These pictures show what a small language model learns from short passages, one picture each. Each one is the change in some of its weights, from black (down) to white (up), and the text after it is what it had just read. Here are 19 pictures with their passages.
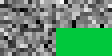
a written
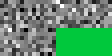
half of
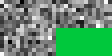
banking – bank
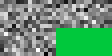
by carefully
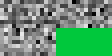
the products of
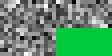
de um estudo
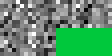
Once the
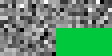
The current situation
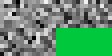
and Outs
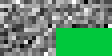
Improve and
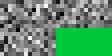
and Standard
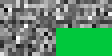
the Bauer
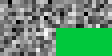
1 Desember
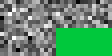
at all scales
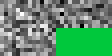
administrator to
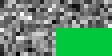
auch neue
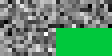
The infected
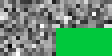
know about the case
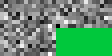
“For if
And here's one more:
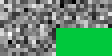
further development remains
